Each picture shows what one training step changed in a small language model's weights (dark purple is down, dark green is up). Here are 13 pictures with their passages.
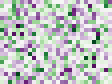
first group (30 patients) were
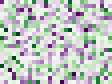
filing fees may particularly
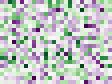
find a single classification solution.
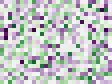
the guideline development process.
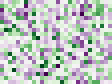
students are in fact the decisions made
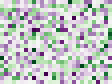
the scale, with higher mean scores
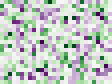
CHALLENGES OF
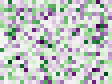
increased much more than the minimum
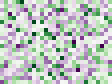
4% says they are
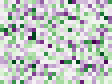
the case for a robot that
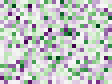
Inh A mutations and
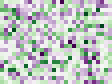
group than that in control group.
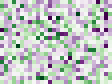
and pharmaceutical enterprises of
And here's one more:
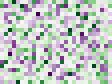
as Casper [94], and
